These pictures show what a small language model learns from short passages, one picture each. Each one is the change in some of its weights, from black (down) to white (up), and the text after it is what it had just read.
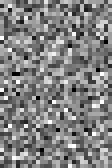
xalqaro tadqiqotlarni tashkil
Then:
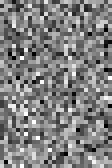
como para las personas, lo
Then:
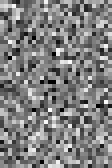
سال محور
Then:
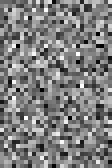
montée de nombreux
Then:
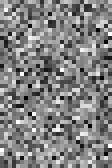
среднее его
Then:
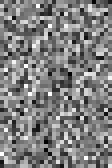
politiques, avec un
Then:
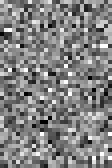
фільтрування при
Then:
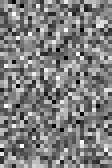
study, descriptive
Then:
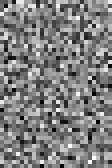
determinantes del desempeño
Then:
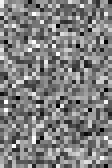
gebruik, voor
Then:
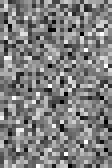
nos sistemas fisiológicos
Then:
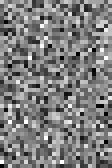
in the desert pasture
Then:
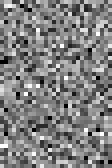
almaktadır. Kentsel
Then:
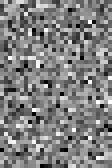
conforme necessário,
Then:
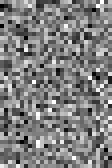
kelgan arablar ham
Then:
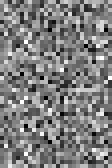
входят в систему
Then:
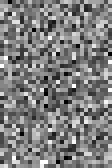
затем пересказ
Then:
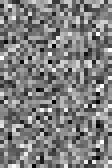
Respublikasi Vazirlar
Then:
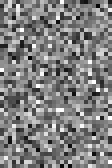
De consemnat că
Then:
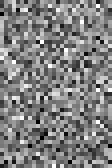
Was wollen sie
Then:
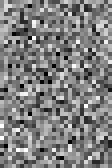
Температура -
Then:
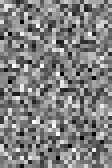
асарлар муаллифи
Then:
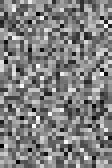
technology? A study
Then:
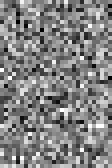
em contraposição a momentos
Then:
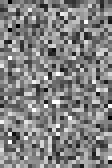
зі спрощеною
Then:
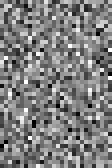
qon aylanish bilan
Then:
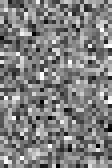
pelo homem. Sendo
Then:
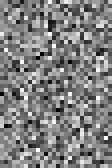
природу. Це
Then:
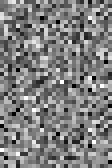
menjadi “macan
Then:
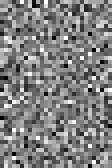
en relación a la masa
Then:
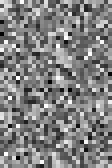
de Incerteza, ao
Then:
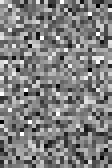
kalitning bitlari
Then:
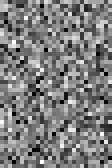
tecnológicos existentes, é
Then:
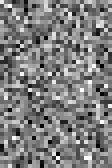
olurken, irâde
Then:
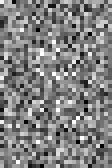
REFERENSI -
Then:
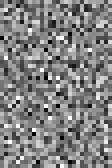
м (табл.
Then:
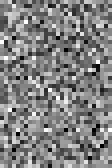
Bundan tashqari,
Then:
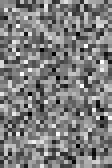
littérature sur la
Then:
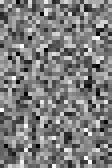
va olijanob
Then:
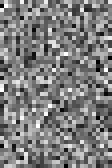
de metástases de
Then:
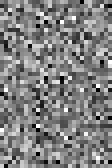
base nanotecnológica
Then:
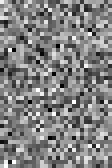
1–3 место по
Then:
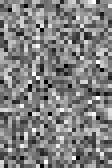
was revealed that the
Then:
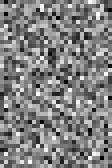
указывает на
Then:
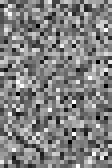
and Management Studies,
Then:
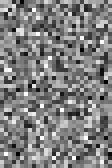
estudiantes Categoría
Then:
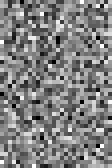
Muslim society,
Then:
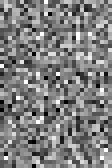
sifatida qo‘llashga
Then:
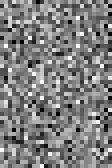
– miután a
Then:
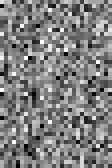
TRT Çocuk
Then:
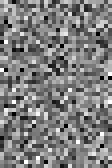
histórica e turística
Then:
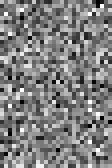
o'z dolzarbligini
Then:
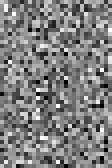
пространстве на
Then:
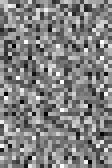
so‘rov natijalariga
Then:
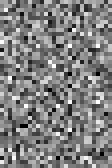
и химическая
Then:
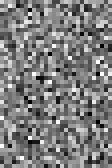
o‘zbeklar tashkil qilgan
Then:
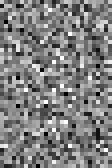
onda de violência a qual
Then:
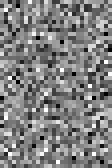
human rights.*
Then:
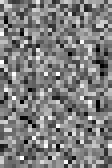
hastalara göre daha
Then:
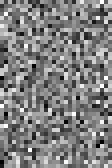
intermitente da malária
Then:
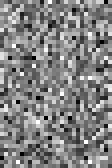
по заданиям,
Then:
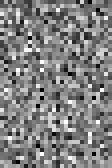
o que sugere a
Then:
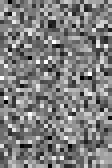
зору використання
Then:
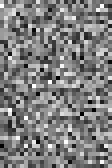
puerto serial o
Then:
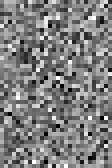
Внизу аннотации
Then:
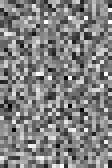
du compromis, une
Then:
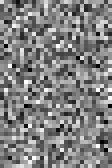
serisi olan yazar,
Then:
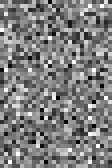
Aquae Plumbi
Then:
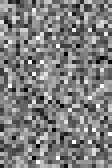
plate bertujuan
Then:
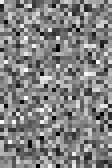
ekanligini bilib
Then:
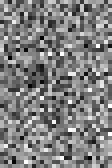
в традиционном
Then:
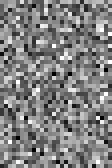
ularni ko'pincha
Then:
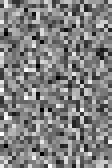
चले आ
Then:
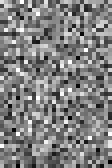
de la fiesta de
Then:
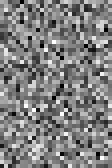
длине волны
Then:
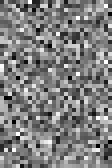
- Fernández
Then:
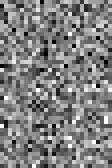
was to contribute to the
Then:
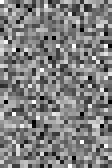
have no conflict of
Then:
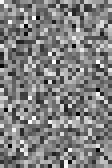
Pathogenesis of
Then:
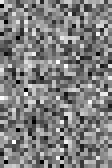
is illustrated by the
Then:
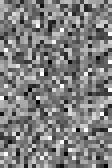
заполнения, а
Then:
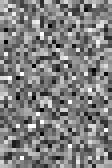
автор называет
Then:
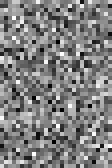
sacrifices et
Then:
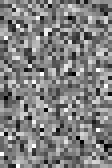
collection of articles
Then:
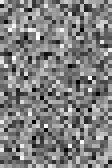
a conformarse a lo que
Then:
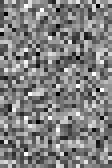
Meu eu vital
